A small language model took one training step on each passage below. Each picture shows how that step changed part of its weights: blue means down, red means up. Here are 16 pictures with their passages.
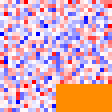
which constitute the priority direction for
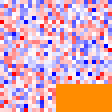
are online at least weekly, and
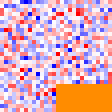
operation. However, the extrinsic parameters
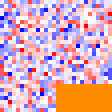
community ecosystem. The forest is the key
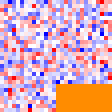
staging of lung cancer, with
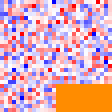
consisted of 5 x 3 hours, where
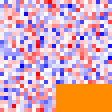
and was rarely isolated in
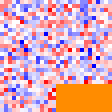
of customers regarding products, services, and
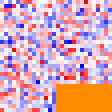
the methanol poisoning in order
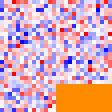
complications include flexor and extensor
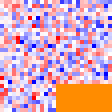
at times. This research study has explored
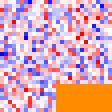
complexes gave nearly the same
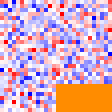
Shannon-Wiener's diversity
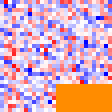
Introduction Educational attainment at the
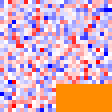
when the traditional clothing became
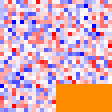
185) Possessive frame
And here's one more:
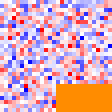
and scar maturation. These
